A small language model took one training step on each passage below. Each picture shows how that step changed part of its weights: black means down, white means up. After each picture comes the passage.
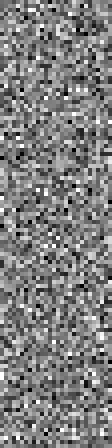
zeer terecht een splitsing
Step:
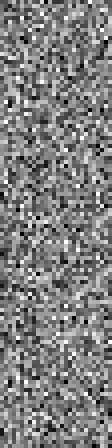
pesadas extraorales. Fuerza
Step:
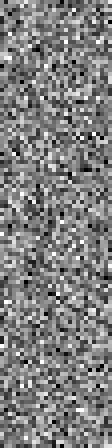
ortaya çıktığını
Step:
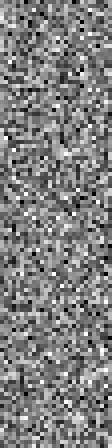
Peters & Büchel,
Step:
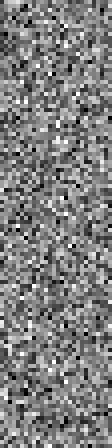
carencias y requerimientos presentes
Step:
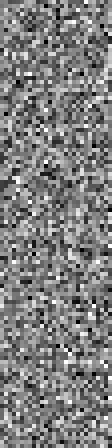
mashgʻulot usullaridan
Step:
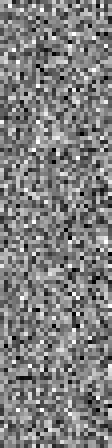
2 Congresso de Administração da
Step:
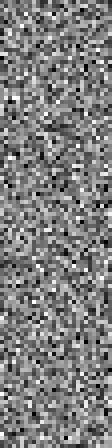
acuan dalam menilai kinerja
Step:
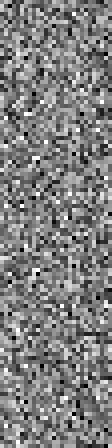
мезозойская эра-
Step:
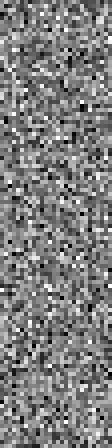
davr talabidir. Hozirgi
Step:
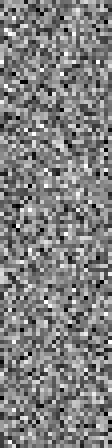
FITZ et al., 2011 RETT
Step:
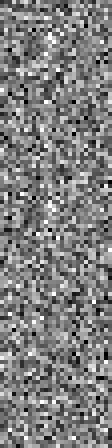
представляют большую
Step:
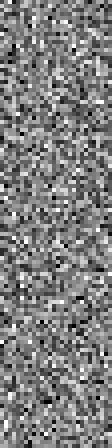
The highest average of
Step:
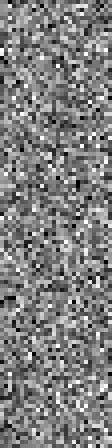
bünyesinde bulunan
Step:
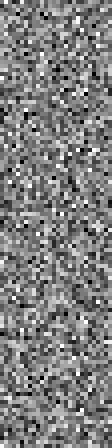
la fase de intervención en las
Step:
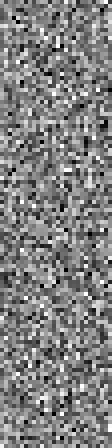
El gel de corrida en la parte
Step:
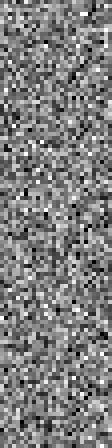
сокращения расхода
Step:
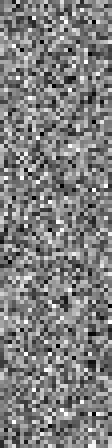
sababi shundaki, uzoq
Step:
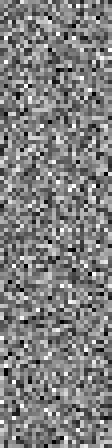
social del alumnado. Sin
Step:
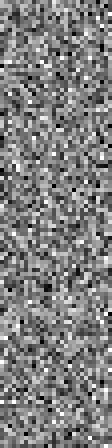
модели прогнозирования
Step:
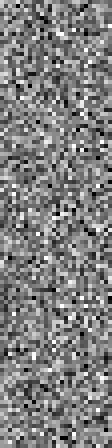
la terminología, pero el
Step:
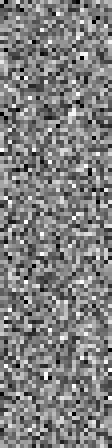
semantik munosabat. U
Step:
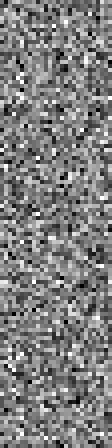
uning miya doirasidagina
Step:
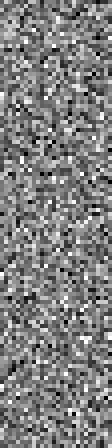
hamohangdir – bizning
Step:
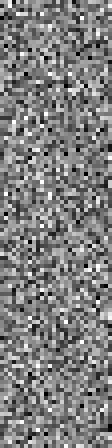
oila bilan ishlash shakllari
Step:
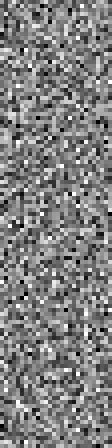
in dit verband aan de
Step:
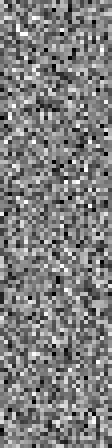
150 primeraka CIP -
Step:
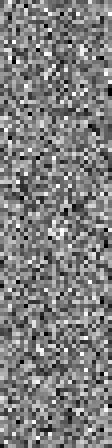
para muita interação e envolvimento
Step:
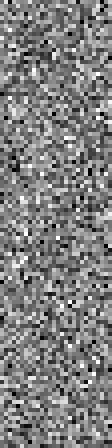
kapasitas struktural
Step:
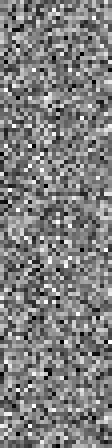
uzoq shakllanishi haqidagi
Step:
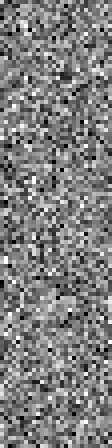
abriendo paso, surcos, a
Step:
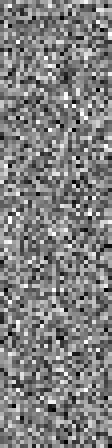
por técnicos del Museo de Santa
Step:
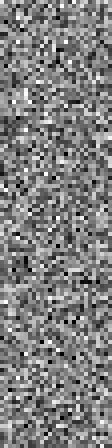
shaxsga yo'naltirilgan
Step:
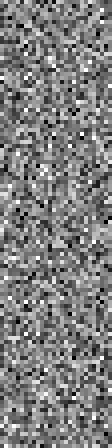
einer Grube aus seitlich unter den
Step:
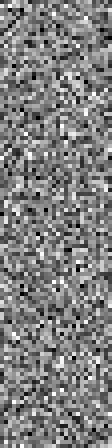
auteurs suggèrent que les
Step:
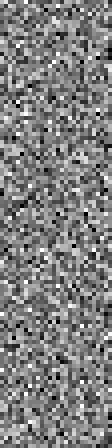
Жас көшеті жеті
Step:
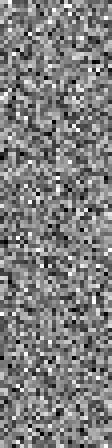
bo`lgan uchun hech tanimas
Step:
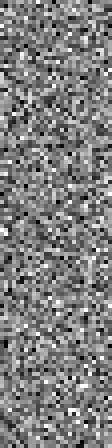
ham qo'lga qalam tutgan
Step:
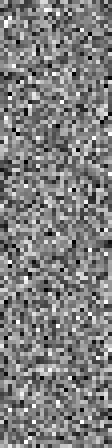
maior atenção por parte dos
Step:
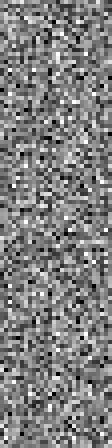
Ma T, Sha X, Liu
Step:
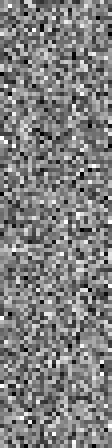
sejauh 90 km.
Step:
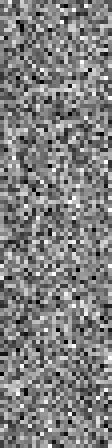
authors emphasize the
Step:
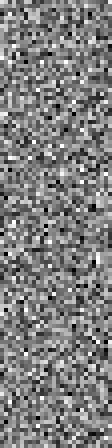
tugas dan tanggung
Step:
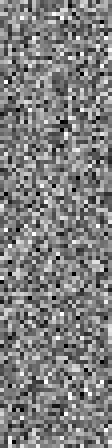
общую для всех членов
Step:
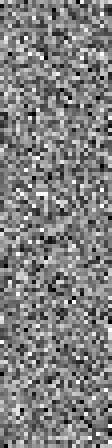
criado em um pico de enfrentamentos
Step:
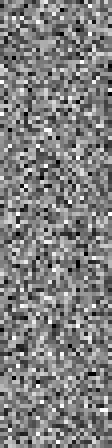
Nodira Xamrakulovna
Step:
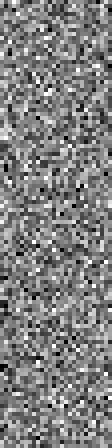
no se genera únicamente en los
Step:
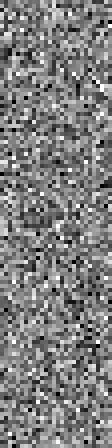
4. Schmitt, N.
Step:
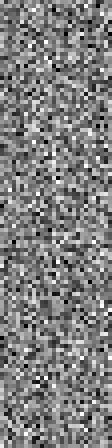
doktori, professor (Rossiya)
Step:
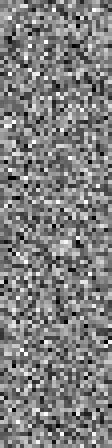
xo'jaliklar iqtisodiga
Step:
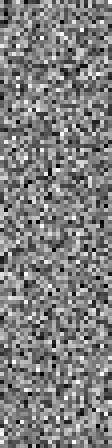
a foglalkoztatás
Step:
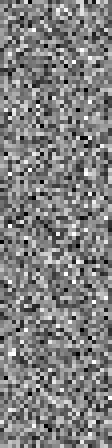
fábrica como uma “unidade de
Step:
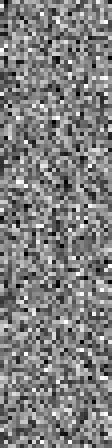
Young, B., Bachman,
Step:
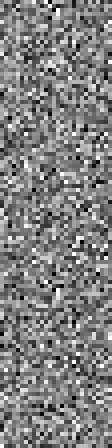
de management dans une dynamique de
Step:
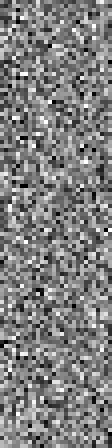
ixtiyoriy ravishda
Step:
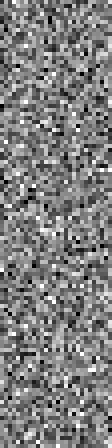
va biokimyoviy
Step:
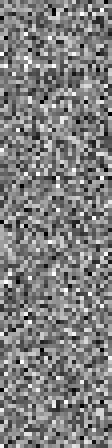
в группы; ✓
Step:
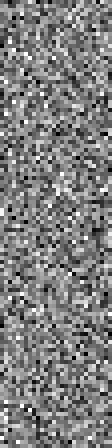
bilimni nazorat etish
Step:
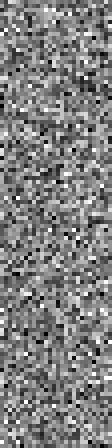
izziz ketmadi. U
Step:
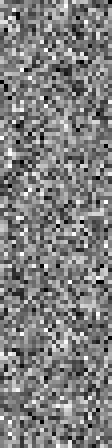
va ko'ngilochar
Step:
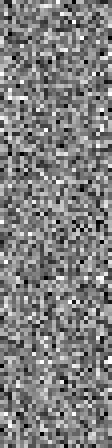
verità filosofica. In
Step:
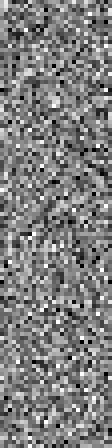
инсоният ҳаётида
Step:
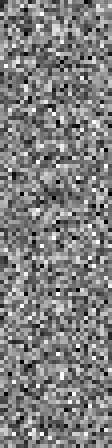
economia, comportamento e
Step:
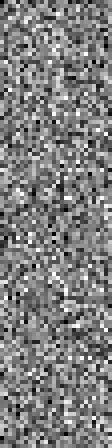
and Research Technology*
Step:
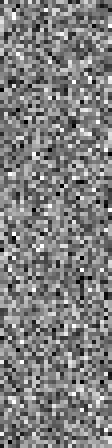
у тому ж некрологічному
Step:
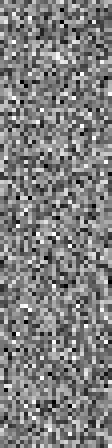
enseñanza, entonces el
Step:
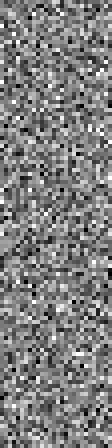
identifications in the lobby during
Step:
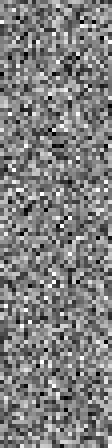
asignológica. La radiografía
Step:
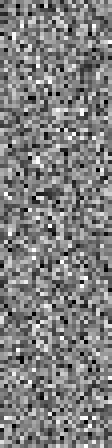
Tarakçı Eren, E.
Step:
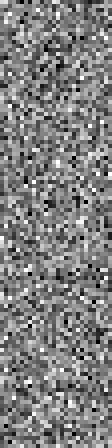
tanitish bilan bir qatorda
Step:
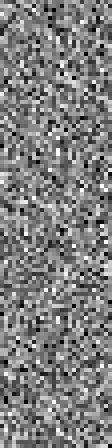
Г.Е. Рыбина,
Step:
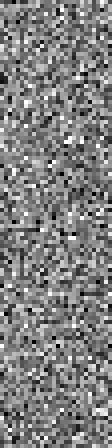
and distributed architecture
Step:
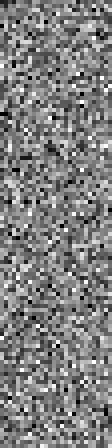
безпеку України; Закон України
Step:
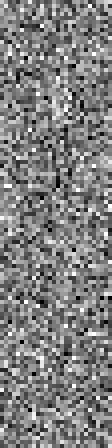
ga vsako leto
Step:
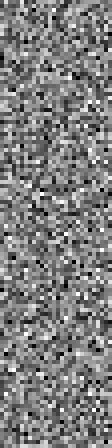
unut, O'tgan gar erur
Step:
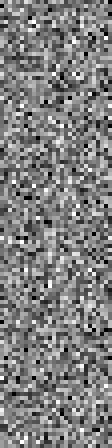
é um fenômeno que
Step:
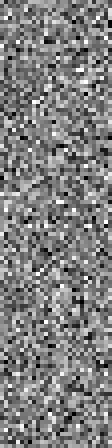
matnning stilistik maqomini
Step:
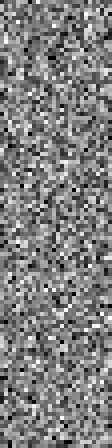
um grupo cultural: "A cultura
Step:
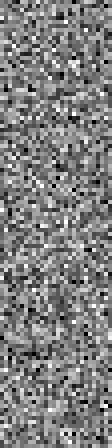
але які зацікавлені
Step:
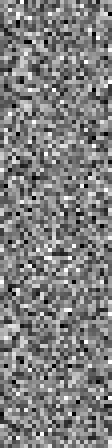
belgilar uchraganda darhol
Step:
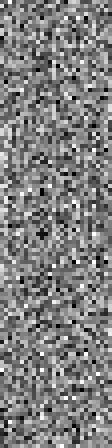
malakalarini rivojlantirish, texnologik
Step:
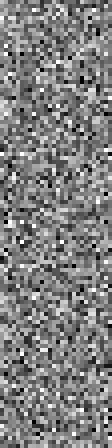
soil erosion by water: a
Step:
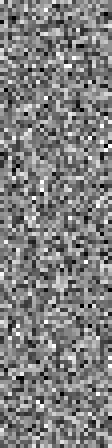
из 3, ювенильная —
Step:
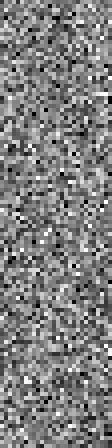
впливають на те,
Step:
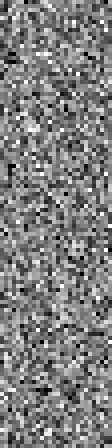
bevorderen. Het zal de
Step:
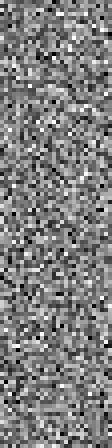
en Administración de Empresas y
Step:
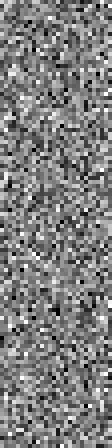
суҳбатдошни бутун
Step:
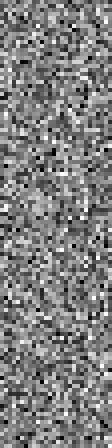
proteção do patrimônio cultural
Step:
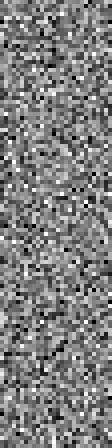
defensor de uma tecnologia que
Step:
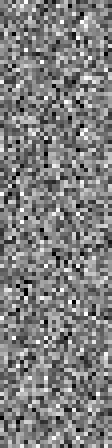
leur permettant d'apporter
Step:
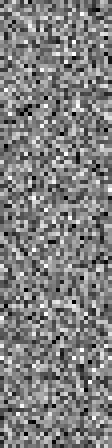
Самара, юнонча
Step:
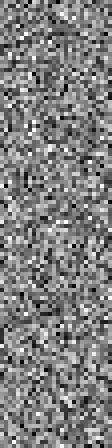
tecnológica, representantes de
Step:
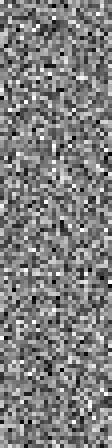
está presente nos modos de funcionamento da
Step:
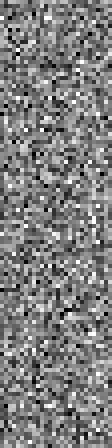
ishlab chiqarish xarajatlarini
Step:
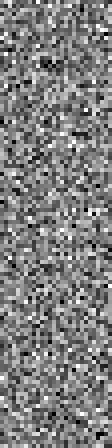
o'quvchidan doimiy
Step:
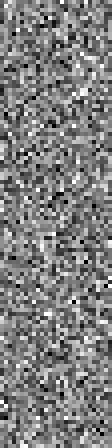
mayor, pero con desplazamiento
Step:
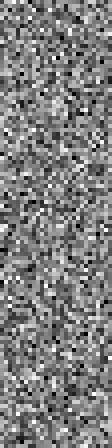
Juliana Rosa Pivetta,
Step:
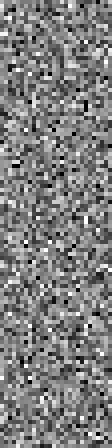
економічної діяльності у
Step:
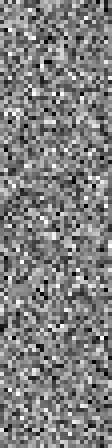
Sebuacán, entre otras.
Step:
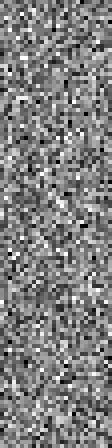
development of self-control,
